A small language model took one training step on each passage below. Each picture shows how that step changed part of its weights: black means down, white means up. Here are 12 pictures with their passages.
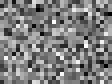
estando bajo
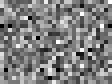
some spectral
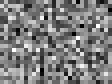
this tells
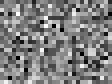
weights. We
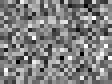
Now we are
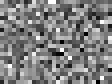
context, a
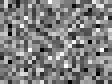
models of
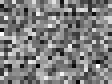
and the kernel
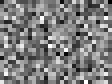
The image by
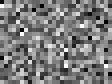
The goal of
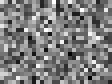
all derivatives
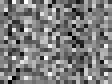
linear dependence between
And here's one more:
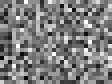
of more than two
